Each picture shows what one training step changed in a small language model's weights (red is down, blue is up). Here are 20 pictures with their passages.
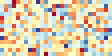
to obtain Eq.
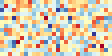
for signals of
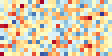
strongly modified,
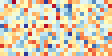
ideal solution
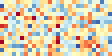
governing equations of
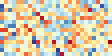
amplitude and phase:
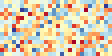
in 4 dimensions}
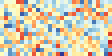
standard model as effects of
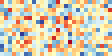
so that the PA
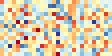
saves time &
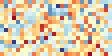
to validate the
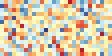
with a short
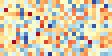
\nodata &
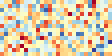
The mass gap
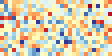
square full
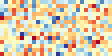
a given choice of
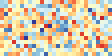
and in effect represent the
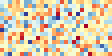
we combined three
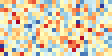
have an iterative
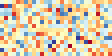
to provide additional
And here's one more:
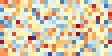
and even $w$
